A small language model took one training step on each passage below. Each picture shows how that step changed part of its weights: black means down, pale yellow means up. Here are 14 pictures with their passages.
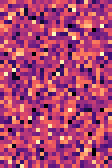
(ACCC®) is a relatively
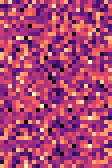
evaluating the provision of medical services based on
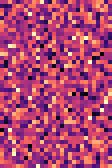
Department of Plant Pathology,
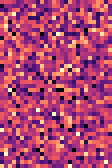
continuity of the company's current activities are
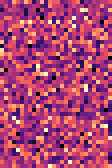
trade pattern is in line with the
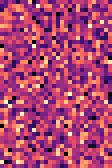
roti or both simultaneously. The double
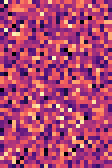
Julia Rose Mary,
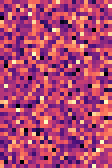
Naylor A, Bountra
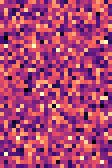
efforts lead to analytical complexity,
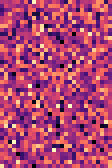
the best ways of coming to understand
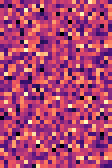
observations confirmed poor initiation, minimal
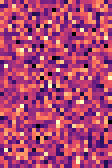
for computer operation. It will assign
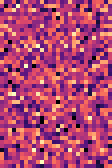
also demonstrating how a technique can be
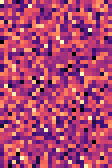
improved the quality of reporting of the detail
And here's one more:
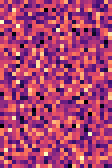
exercise is correlated with worse results.
